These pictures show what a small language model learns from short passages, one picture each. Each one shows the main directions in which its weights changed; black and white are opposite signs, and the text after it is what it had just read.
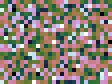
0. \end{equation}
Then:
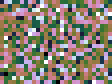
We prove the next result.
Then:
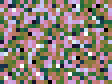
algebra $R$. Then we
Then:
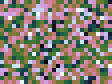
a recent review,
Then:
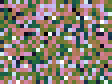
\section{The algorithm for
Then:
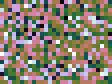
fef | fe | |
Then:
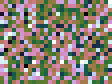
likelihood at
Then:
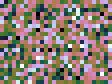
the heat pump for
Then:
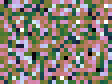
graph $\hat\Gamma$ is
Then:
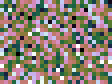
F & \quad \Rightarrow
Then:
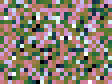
the heat kernel
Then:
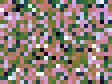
functions \cite{abr},
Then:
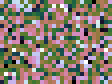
minimal surfaces, mean
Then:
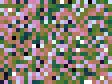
\end{equation} The two
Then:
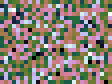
to hop around and
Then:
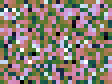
we imaged point sources
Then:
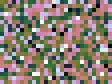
The fourth power is
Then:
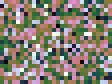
structure in RLQAS to
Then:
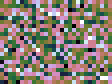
is accepted in the
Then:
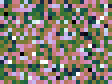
quaternionic normal
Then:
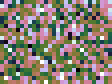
$\phi \in \mc
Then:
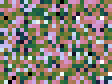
system and whose nonlinear function
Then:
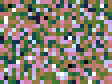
there exist positive integers
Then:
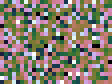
moving and rapidly
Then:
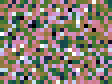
at high temperatures in the
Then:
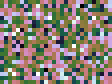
until the point where real
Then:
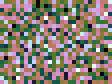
if certainly not only
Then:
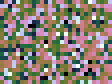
$q \geq 1$, where
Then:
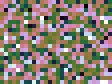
Zhang, Y.
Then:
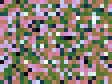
on random algorithms, such
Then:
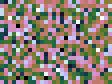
it apparently
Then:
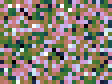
a LXe one, as
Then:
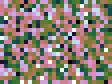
coupling of adjacent
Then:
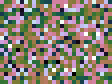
problem does not appear in
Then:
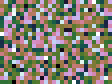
of the QFT on a
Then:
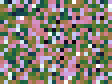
It is natural to assume that
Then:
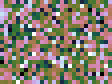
\disptest \ d
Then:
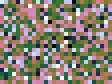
_\kappa = \mathcal F
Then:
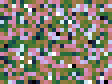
Ansatz equations
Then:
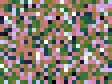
of sites contained in
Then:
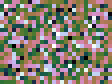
(of a drug or
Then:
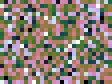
note that if $D
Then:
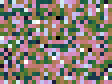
relation does not uniquely
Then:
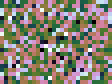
is an eigenvector of
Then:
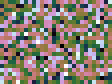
unbound cases in a
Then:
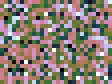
(i.e., as an
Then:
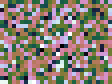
valley $K$
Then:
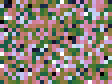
while this work creatively
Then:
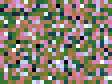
does not involve samples
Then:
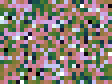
exchange option}
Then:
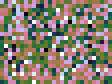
to the hyperbolic
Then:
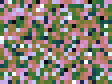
Following this text
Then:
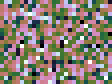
magnetic molecules
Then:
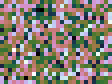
for the first dataset contain a
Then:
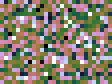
The important point here
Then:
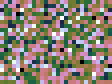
group in the harvest
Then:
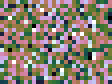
is defined as follows on the standard
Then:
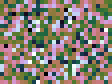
counts the number of
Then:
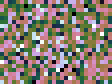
well with this value outside
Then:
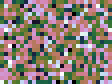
normalized to agree with the
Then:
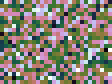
a generalization of the transverse
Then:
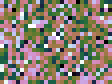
{\em Non-linear matrix
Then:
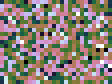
will be called the {\em
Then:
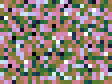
hand are intended for
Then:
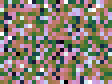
We regress $bp$
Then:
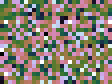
physical processes in the
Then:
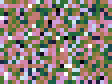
one factors $\mathfrak G$
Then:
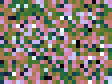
and Newstead.\\
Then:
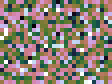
between $A_{CP}$
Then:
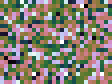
scale and the NLO
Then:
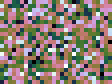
main emission band of
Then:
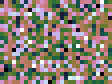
since weak interaction couples
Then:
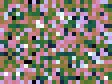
quasars, we show
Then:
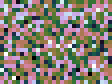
the Kasparov pairing
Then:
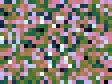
right) saturated
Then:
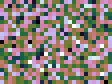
orbit contains this vector and
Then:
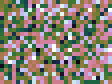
is needed in order to
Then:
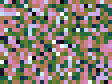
example it is crucial that
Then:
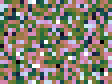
the Laplace model
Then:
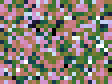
number of vehicles).
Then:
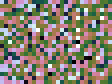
I am also thankful to
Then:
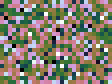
parameters of the tail function
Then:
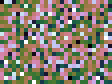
on some hypergeometric
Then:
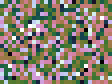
$j$, integrating and
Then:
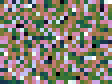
p \vert)$, these two functions
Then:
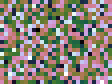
of $D$ is of the
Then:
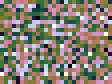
wider generalizations of
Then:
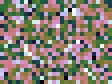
behavior of solutions is
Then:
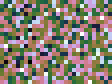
points $e^{{\rm
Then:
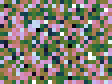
maps. Point
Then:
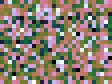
solo neighbor of
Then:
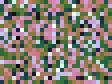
each of D-brane
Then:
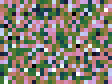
close to the end of the
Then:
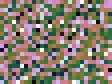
remainder of this paper is
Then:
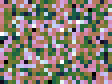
in Fig. 16. A
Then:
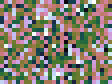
stochastic process whose
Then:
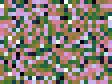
holds in our simple model.
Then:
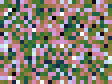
\\ \downarrow \\
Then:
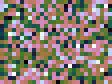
for excitation-bath
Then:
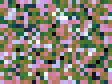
occurs, its state
